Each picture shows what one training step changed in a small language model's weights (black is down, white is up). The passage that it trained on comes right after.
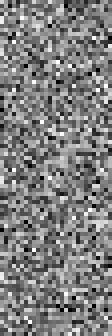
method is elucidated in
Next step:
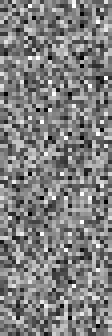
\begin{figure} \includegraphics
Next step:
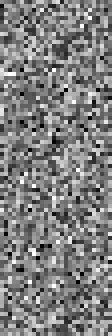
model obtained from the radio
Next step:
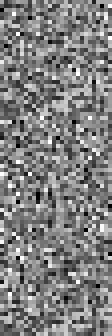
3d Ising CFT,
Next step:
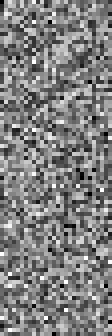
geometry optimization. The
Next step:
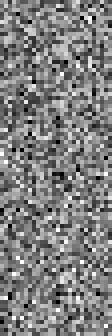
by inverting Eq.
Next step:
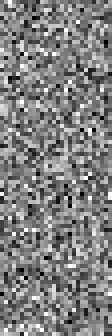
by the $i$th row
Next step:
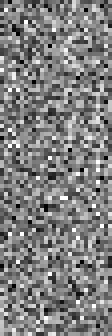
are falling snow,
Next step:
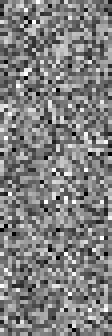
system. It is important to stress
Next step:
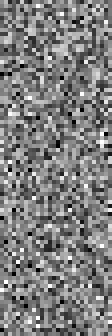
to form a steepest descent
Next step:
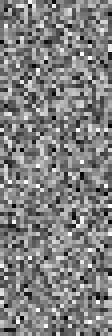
to compare the two objective
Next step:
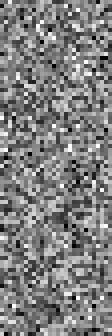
ps, and is much
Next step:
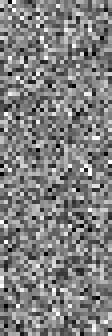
phases, locating the
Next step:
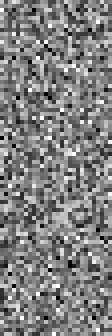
Li signal exhibits a
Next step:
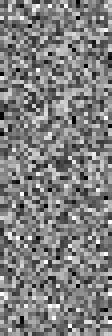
that we are learning a
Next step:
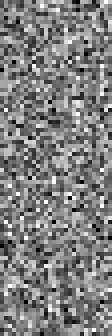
the lower plane, yielding
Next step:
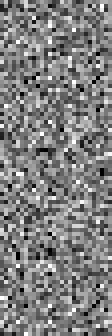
Bhaskaran, and
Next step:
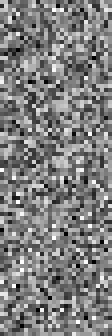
which the lack of angular
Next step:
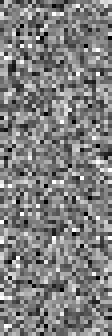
"Lorenz" Hall
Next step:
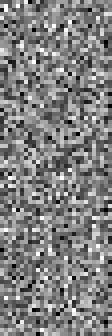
general tuple $P$ may
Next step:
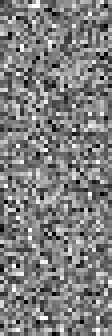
synchrotron core
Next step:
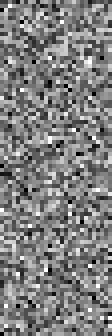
accuracy is critical
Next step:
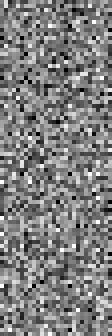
of current-carrying
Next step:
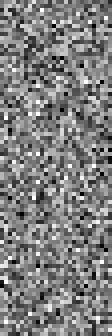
leptons and the other to
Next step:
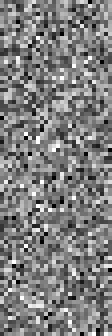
to amino acids,
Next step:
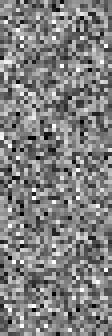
in Figure 3 of the main
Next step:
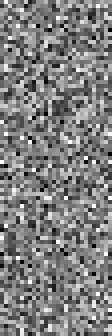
created 80 further examples
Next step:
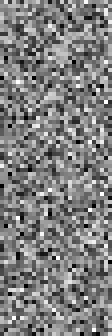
limit cycles of an
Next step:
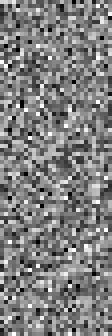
for correspondence: Nicolas
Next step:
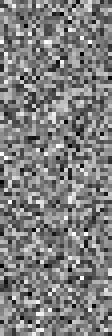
computable higher order corrections
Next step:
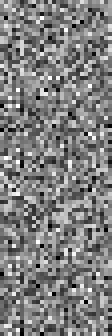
No evidence of a
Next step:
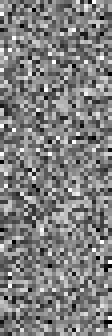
(longer than great
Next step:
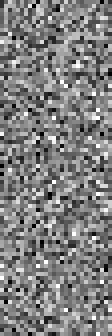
flow over wedges in the
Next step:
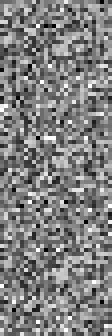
going into the details of
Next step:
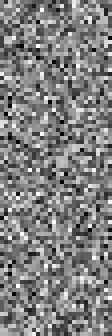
of physically relevant
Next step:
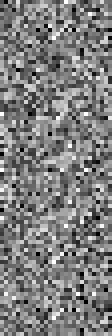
the independency of basic
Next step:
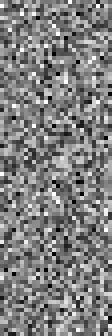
three baselines that separate
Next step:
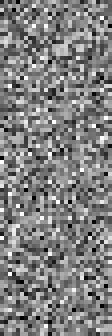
The parameters in each layer are
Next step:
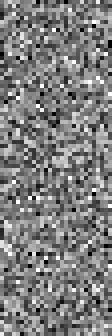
the ECAL. Tau
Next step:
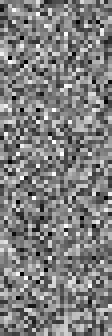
For any distance $D$ on
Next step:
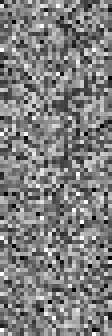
range of wave vectors the
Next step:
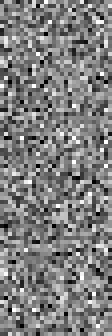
\end{equation} as the sum
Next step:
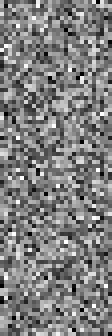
QCD, by which we mean
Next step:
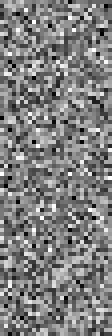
solution from the original source, it
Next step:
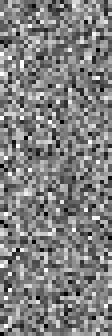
of the Ly-$\alpha$
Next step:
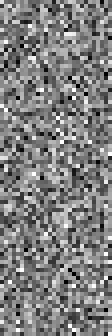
of expertise may be
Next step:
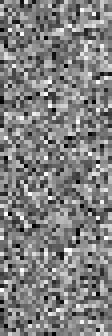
intelligence [9]. -
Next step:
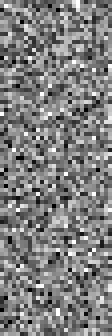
between blocks is a
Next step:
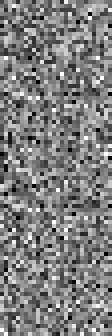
electron or hole doping does
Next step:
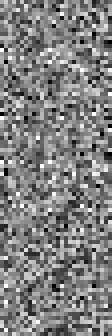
in particular, the harmonic
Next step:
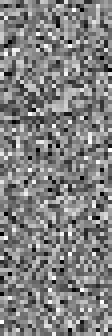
engine. By comparing
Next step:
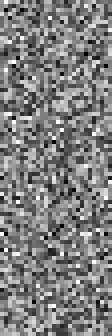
ancestors may be due to
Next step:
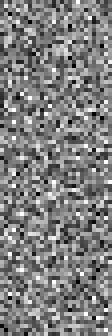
from the normal direction
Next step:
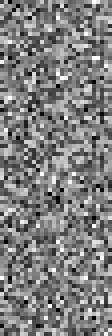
Essays, {\bf
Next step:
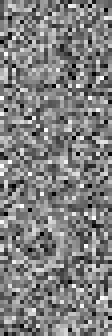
operator of appropriate
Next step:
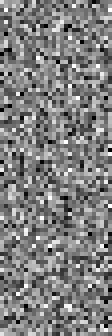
vertex representing the singlet
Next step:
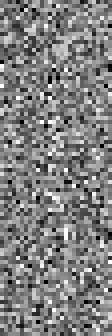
The paper is divided into the
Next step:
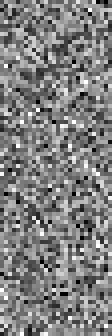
Fig. \ref{Fig1}
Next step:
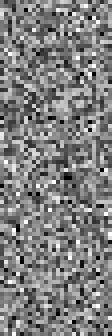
by each individual having
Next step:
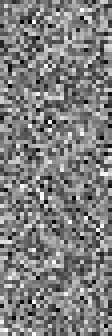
point" for the instanton
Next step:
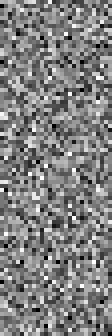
\eeq where \beq
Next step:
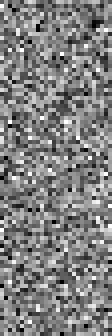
for 4 hrs in
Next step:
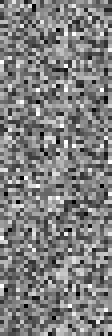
also considered. In the following performance
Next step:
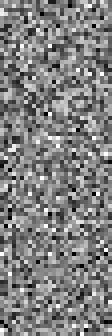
consensus is reached.
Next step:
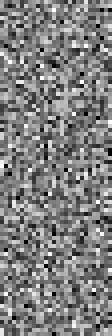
higher Derrick modes. This
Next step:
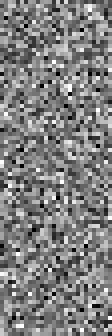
temperature of this object. In the
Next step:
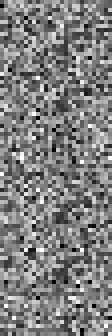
dimensions to the action (and
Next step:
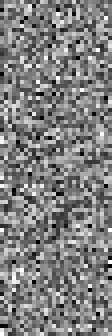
available with the electronic
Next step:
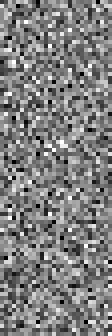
noise due to background removal
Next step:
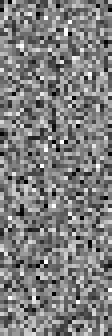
of the $\rho^-$ are obtained
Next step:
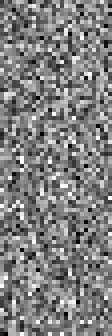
of $\textbf{c}$.
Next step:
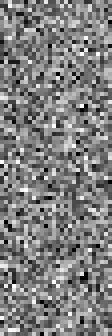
frequency response, although
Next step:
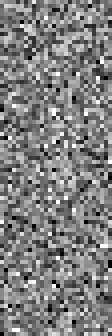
speculated previously. It
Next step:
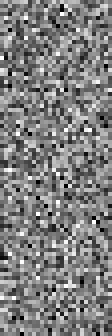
from the innermost region
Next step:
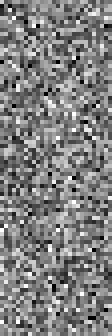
is computed and stored in
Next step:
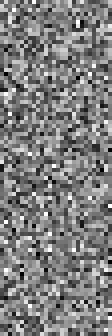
halo WD at
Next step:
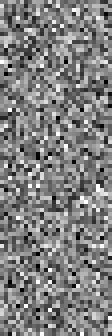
1 \text{ if }
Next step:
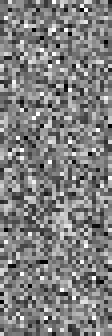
$\cJ$ decreases,
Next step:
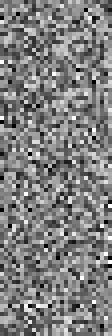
that must be considered to obtain
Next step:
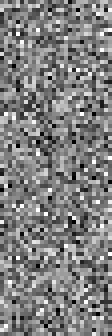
SW model. After that we
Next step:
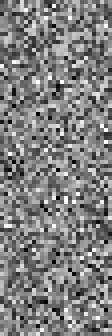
theory. We have performed the corresponding
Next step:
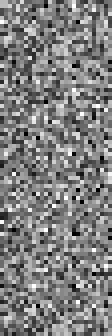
we have explored the
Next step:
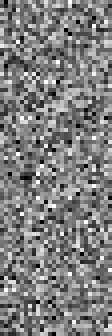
trimming these to a
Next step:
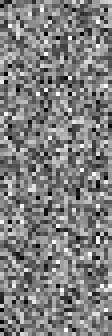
\noindent We proceed
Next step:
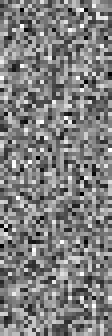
high statistics results on the
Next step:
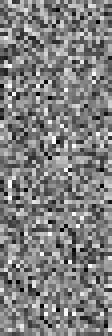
long utterances. There
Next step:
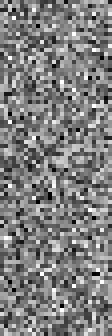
foregrounds, and noise.
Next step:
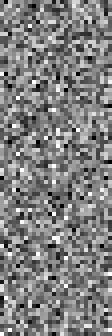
of systematic analysis of
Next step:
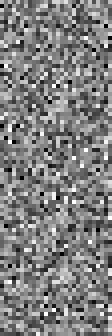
indicated. Then the
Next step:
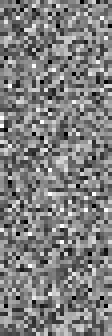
The difference is in the
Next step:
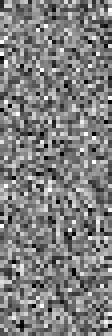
now able to quickly
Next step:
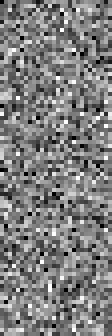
alveolar elements of
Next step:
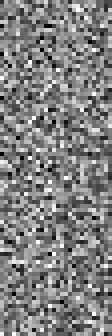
sample, a speaker, a
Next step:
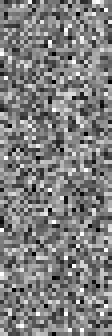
comment density between the three
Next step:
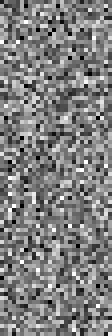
to define ligament
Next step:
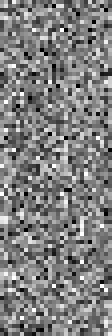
$p_T$ at two fixed
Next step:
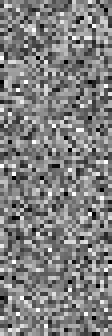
to find an optimal value,
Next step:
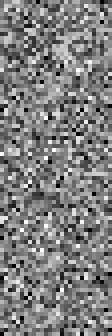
sensing not only has the
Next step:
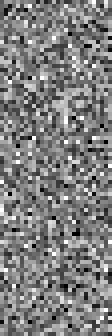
and could be tuned by an
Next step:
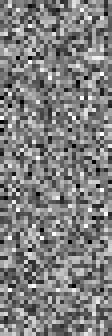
of long-range correlation
